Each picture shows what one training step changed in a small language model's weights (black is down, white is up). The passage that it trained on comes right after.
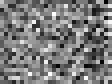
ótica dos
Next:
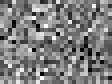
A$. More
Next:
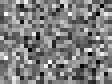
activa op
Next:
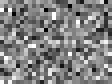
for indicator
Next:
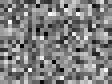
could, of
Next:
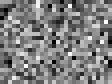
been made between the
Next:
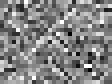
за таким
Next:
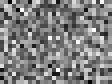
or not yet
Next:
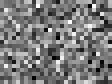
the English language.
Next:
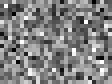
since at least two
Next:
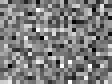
owing to
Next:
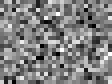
on the sequence of
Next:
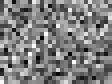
to fill up
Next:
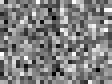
pest status
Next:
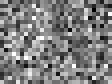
restrictions to
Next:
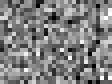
and intensity of
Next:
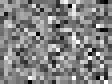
que tenga
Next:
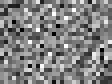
problem above is very
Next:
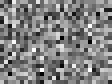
can increase productivity
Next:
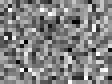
after 1 min of
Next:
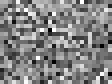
is represented by
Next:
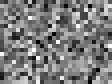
and molecular
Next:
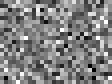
in historical
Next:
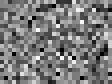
of insulin
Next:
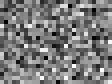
associated quadratic
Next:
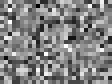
exchange of
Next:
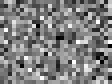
dan één
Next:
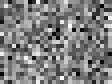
popularity of
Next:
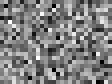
the actual test
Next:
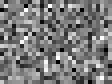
an imaginary
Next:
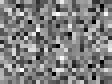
in integrated
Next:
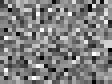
The classical
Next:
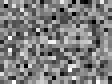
of type I
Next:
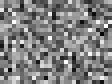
y de forma
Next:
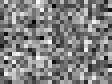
lo que es la
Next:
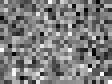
obligations about
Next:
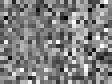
to definitively
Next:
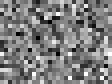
in the development of
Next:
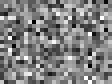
sums of the
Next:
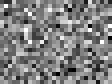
increasing variability during
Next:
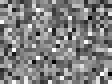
is important to
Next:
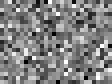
is the construction of
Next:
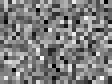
the National
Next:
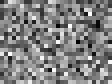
lowers the
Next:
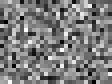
term, the
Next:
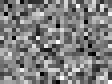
on the player
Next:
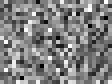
computing a
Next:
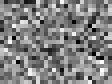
since the first and
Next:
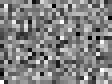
product he had
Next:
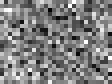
du land de
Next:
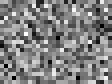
no uso dos
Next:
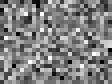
The anger
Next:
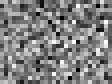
we deduce
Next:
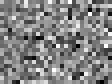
least among those who
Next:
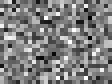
In the same
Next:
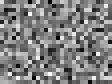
the radial
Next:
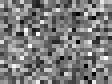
суду –
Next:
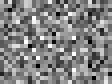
desde el
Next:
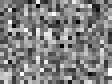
hand side of
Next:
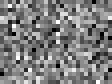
some integrals.
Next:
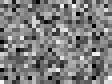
effective in the
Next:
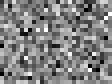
exercise performance
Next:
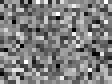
noise, the
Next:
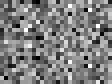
issues that
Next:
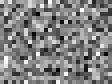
which an initial
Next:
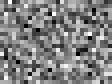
We call
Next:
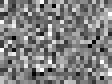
particle size was
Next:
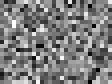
and improve educational
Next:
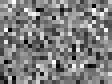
$C$, take
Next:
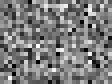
image of
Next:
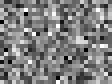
absorve e
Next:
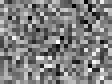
life (Figure
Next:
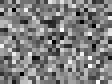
that the study of
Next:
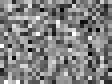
are all old
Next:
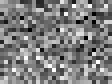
future, and when
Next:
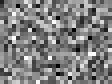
a possibilidade
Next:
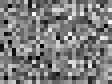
$\Theta$ with
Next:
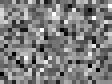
graduação em
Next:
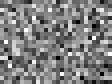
para todos los
